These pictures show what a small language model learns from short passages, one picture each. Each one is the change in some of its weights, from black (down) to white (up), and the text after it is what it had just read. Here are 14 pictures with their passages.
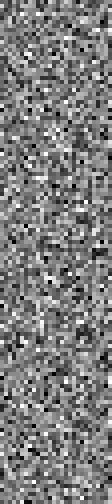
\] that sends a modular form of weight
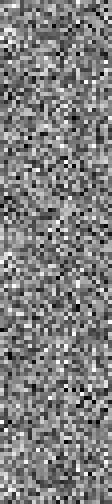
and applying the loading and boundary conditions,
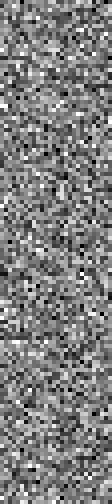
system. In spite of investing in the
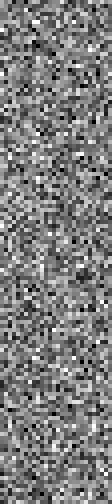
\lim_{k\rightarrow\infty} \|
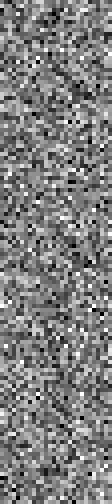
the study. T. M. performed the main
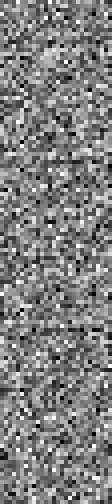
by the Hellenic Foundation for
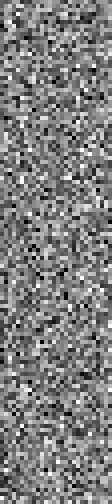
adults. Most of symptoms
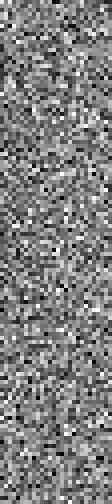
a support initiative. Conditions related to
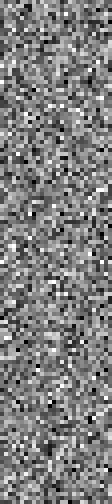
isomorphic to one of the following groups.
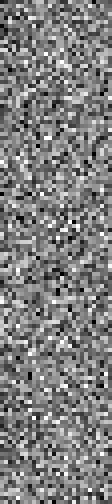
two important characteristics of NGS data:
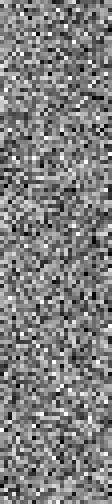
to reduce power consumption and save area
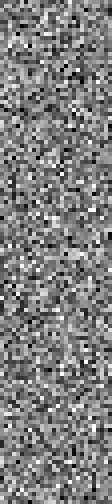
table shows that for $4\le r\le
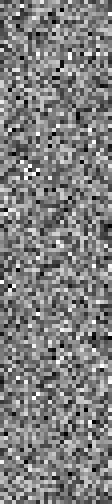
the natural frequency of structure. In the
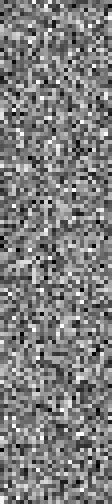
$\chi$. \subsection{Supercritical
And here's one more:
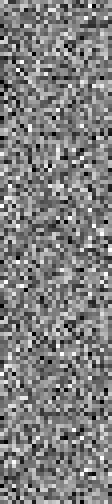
examples of potentials which verify the
